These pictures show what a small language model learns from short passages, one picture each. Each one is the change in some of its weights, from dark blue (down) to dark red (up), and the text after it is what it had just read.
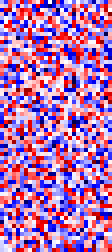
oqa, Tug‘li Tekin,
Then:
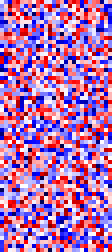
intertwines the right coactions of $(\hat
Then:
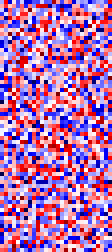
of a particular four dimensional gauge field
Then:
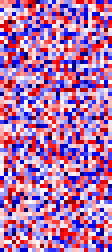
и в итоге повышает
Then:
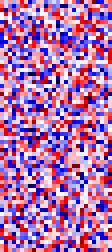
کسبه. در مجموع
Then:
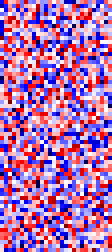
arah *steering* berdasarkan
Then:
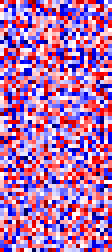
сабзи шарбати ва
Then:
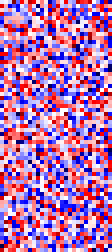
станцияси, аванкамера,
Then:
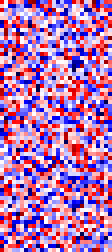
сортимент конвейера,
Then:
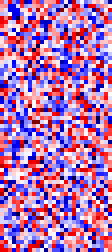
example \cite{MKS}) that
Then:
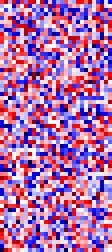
Технологик ривожланиш
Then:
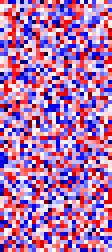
the space $ H^o(r). $ \par
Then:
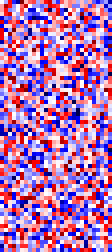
to two-stage RO. The rest of
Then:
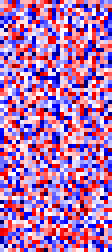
\infty$ as $n \to \infty$, there
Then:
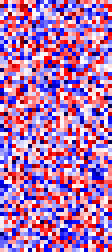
rank $2$. In fact it is conjectured
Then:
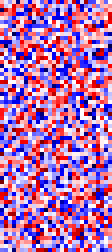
Kalman filter equations to induce
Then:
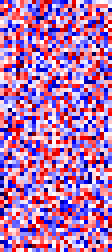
N_x$ and $y_1\not
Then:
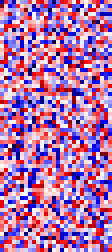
Safarovning "Ko'rgan
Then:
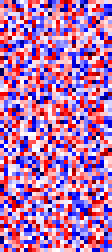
From Eq.(4) and
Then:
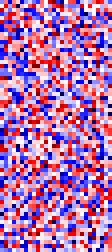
Zhou \cite{Zhou2007})
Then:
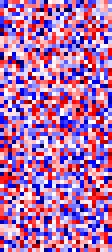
being the smallest positive eigenvalue of matrix
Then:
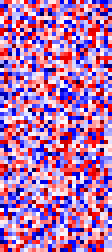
planning and organization of physical
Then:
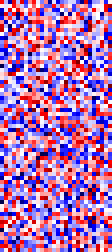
overall level of the order book in Figure
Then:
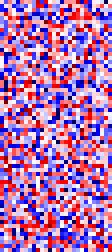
lebih ke depan dan ujung yang
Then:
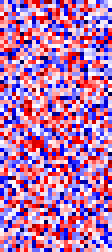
lo representaban los piensos, el
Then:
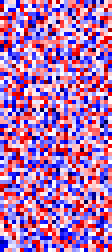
$W_{\pi}$ denote the Whittaker
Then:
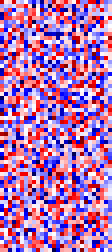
TERRA BOTANICA wird auf
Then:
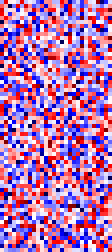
promover um ensino de qualidade que
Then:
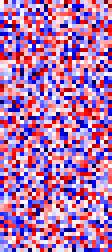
30 de octubre, año de
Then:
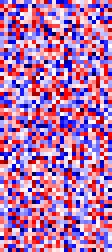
of Rassart \cite{Rassart}
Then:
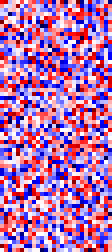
типи питань; 5)
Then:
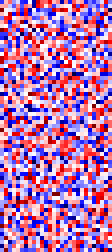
hasta ac{\'a} la clase,
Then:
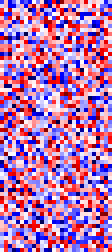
consulta académica y difusión
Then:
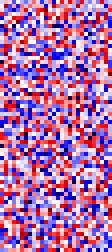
of the hypersurface. In the particular case
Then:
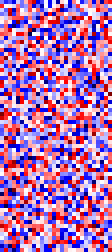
clear. □ **Proposition 5.2.**
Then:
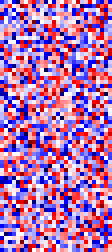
камайиб кетаётгани
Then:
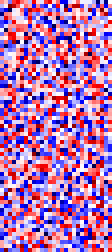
Fisher $p$-value under fixed
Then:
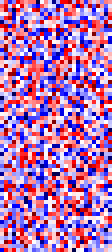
La reflexión sobre estos y otros
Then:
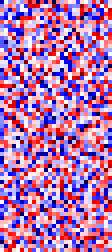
ampliação mobilizam procedimentos
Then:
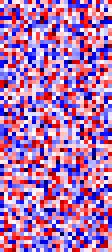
and ends at the boundary of $D$. Its
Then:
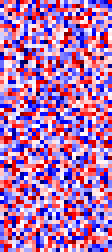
that this approach saves us from having to deal
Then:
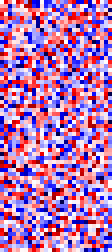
(D)$ and, moreover, $$ | \nabla
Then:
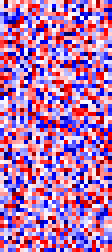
периода варварства, все
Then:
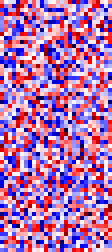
Reaktionsmix hinzugegeben Die
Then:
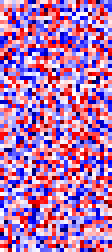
الإدارة وحقوق
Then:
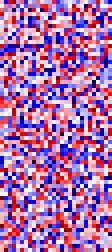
angustifolia L. and
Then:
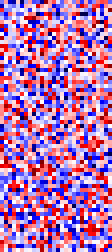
pilihan terakhir. Untuk
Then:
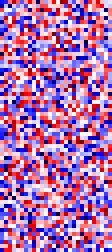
shape. \\ For $i=2s$, we
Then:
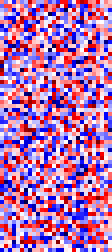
enough to prove the result --this is just
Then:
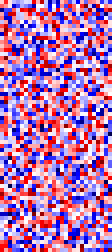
exogenous risk-averse
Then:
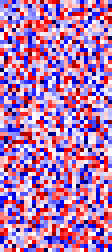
\times \bv(\Omega)$ to a limit point
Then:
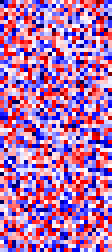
of the identity functor of $\sfuk{U}$.
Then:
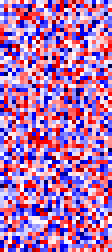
have a diagram in which the bottom square is
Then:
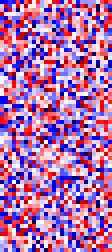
\end{equation*} \end{enumerate}
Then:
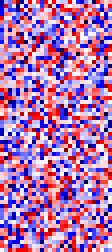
quais os fatores contribuem para a
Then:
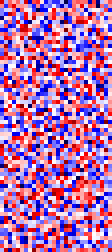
эса, ўз навбатида,
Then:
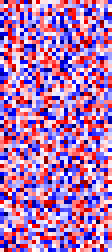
$D$, and $F$, we introduce
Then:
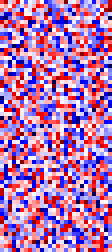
\noindent Faculty of Natural Sciences
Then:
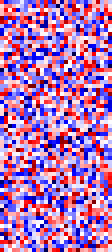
we have $$ \sigma_2(A)\geq
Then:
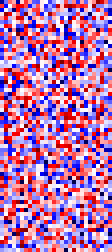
Rossijskoe Otechestvo
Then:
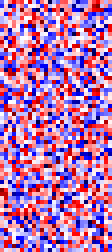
(Russian). Nauka, \noindent
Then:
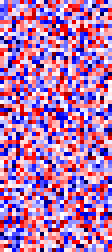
encuentran en situaciones de
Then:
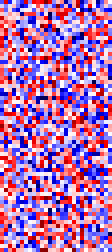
dan berkelanjutan.
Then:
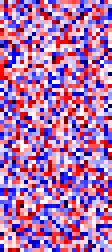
distance among all the pairs of distinct
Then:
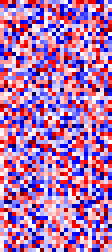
коллежский ассесор,
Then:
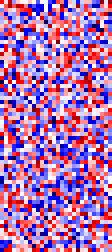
by using our numerical scheme has an (at
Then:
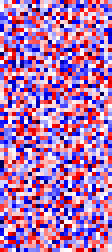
– 560 с. 10. Футурология
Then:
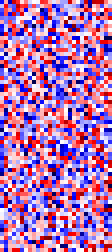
auf die weitere Agendasetzung im
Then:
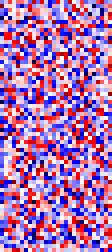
round sphere should be the only
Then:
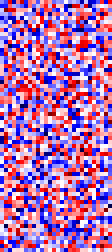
and $\epsilon$ is sufficiently small (depending
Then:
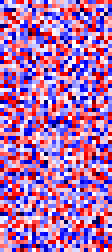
нет Курс разбит на
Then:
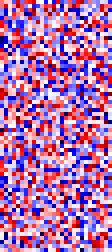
озика элементларининг
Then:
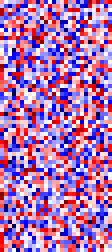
- ненаголошений склад
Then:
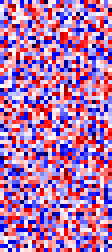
contained in any subgroup in $\Sol$. Let
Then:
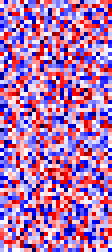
for all vector fields $X, Y$ on
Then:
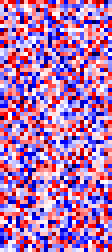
have no conflict of interest to
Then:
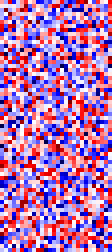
\label{eq:3dge1} \sigma
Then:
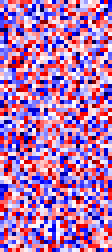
$E_{2}$-page given by
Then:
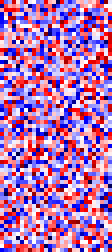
wing, then the left(resp. right)
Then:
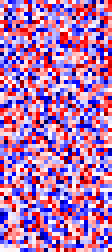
$W-C$. Homotop $\gamma$ so
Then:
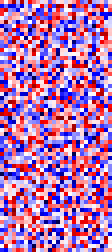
KADRI, M. R.,
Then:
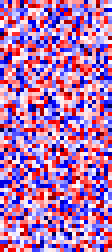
vastgesteld waaraan dat
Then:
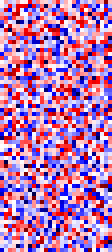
(Gutiérrez Lozano,
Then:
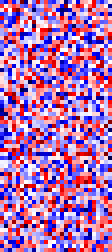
0$ there is a point $x$ of
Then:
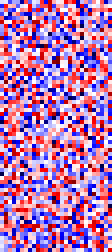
mushrooms as source of
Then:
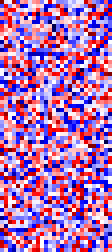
en el aprendizaje que exigen mayor
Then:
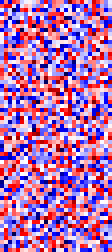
MSE of average consensus
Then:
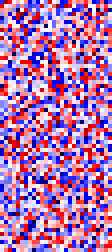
map $e:A \times A \to C$
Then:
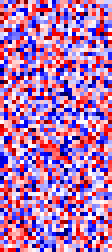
$d$, and let $\Cal F$ be an
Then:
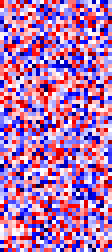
óz aldına arnawlı at
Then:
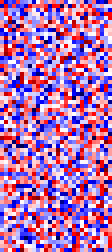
gavdalanadi. Teadora onasining
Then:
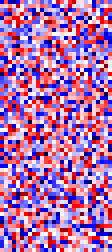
Z.: {\it Conjugate radius and
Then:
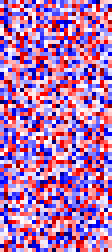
understand how the formulation helps to
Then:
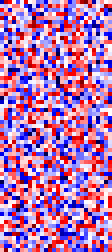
{\rm Conjecture \ref{conj1}
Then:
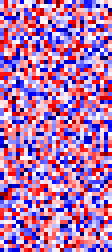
mahalliy byudjetlar bilan ishlash
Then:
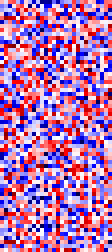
\end{vmatrix} \] (see
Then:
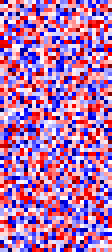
développement entre la période
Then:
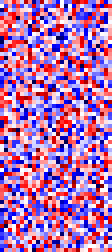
one gets $\dim Z(\bl)=3$. Note
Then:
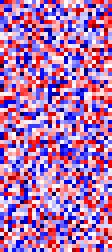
um parafuso expensor e
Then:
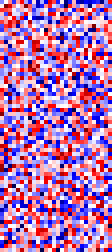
Industrielle Entwicklung Polens*
